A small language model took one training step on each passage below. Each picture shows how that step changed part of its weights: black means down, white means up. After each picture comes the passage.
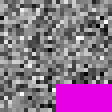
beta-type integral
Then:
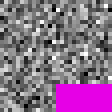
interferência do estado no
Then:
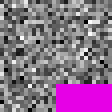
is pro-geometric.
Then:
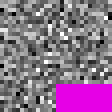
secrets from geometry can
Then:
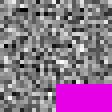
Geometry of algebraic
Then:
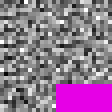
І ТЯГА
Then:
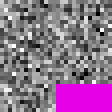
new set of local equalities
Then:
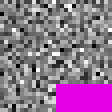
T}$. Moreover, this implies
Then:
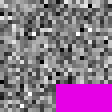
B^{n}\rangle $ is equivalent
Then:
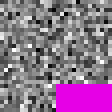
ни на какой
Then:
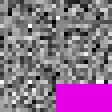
observa que a efetivação
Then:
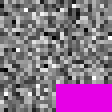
ko'effitsienti -
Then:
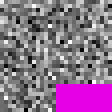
continuation of tori from an
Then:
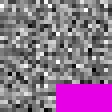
und der rote Faden
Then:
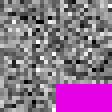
ser pequena ou
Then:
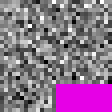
this discussion started with
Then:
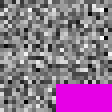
of Lemma \ref{h3}, we
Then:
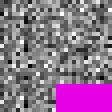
(глагол в форме
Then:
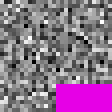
sum, $\fp(\mcal
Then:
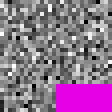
plays an important role
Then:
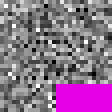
only if $\lambda$ is a root
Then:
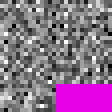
va adabiyoti
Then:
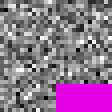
relies on duality
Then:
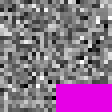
of two different probability
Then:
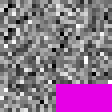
aytganda bu
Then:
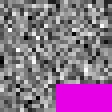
quyidagilar asos
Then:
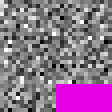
hamda aqliy
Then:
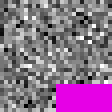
considerations similar to those in
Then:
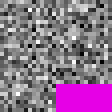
theorem, we can deform the
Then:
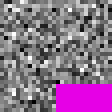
in a sense, the
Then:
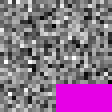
the choice of a basis.
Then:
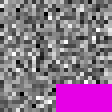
also refer to such examples
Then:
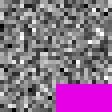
вантажів. За
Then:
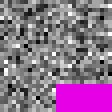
Theorem 2.8. We deduced finite
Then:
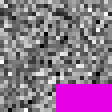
katta til modellarining
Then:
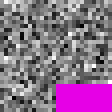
numbers, and the completion of the
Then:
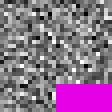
یہ نظم
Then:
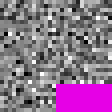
upper semicontinuous function
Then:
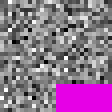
ko'ra, bolaning
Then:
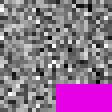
révèlent que
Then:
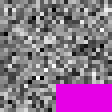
be a Lipschitz
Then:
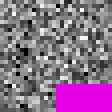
polynomials, cf.
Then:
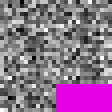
sức cổ
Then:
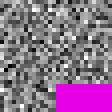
However, although
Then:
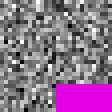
ganhar destaque diante
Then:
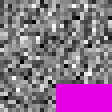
particular, a detailed
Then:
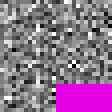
transform requires
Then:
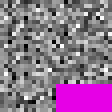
anglash bugungi
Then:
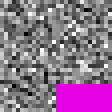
tempo. Pela posição
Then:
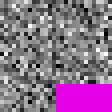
empresariales, así como
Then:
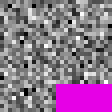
"engagé" Manu
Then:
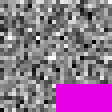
\] The infinite product
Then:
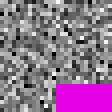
$\rho .$ \item For every
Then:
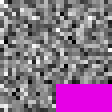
jihatdan dalda
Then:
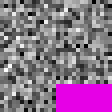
the time-derivative defined by
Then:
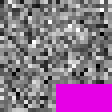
is a combinatorial object,
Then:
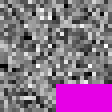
pois os seus materiais
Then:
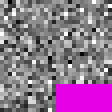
sequía en Uganda,
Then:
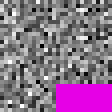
the operator $ \div :
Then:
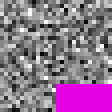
as, e.g., PID
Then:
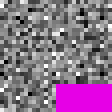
5. Котлер,
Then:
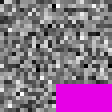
(rational, uncertain
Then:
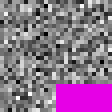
circle is simply the set
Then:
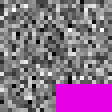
contributes to the
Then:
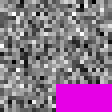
the same. For the double
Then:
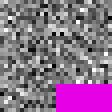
not contain a DCT and let
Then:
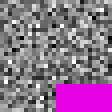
(EVA) et autres
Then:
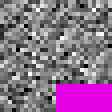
правників, а й
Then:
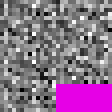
pode ser desenvolvido
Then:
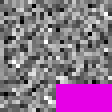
qilinishini, talim
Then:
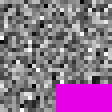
matching the actual
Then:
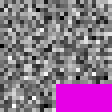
с.66] имеем
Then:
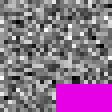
ions being depleted in
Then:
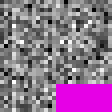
и сетях*. 2-е
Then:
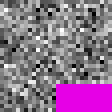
set of the unit sphere and
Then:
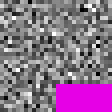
de hongos anamorfos
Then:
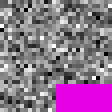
on voit que modulo le
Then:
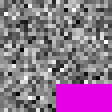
language, Uzbek
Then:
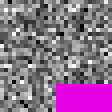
trees, satisfy the
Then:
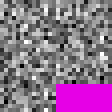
Darsda qanday
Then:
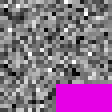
aholining polietnik
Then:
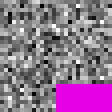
is a particular example of a linear operator
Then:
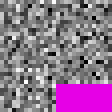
- мікронавчання:
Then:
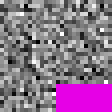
en “waarbij het
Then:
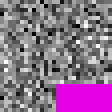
curve $X(p)$ of
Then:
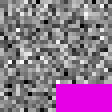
esa, ong va umuman
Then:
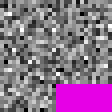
Крім цього,
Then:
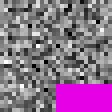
is of practical interest
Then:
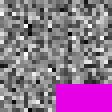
o'sishga yordam
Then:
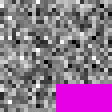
is specified at the
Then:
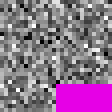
o Relatório de
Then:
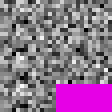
ishtirok etish,
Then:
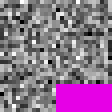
Зрозуміло, що
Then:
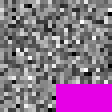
abbastanza per
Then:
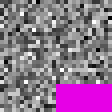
ρ - углы
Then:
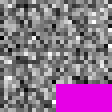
иконический элемент
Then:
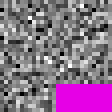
grid methods for the
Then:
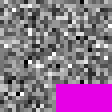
denotes the triangulation of
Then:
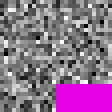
are usually defined by means
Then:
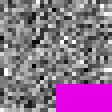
We consider a hidden
